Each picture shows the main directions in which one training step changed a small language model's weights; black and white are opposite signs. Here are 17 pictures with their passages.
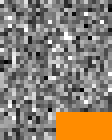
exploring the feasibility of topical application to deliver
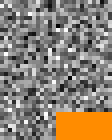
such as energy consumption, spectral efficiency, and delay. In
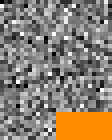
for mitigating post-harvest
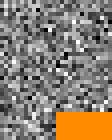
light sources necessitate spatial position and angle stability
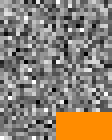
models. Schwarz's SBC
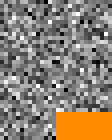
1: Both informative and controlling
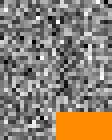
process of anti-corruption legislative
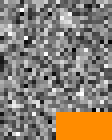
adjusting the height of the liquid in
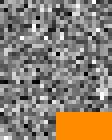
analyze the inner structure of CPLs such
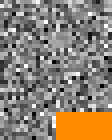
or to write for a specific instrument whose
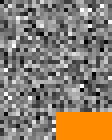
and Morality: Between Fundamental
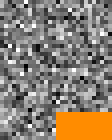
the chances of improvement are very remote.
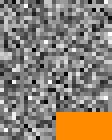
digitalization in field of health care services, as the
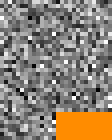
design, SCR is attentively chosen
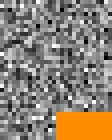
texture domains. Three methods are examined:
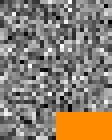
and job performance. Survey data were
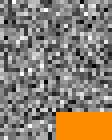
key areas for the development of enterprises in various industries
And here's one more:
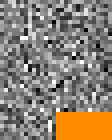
Monogeneans were collected by freezing technique of
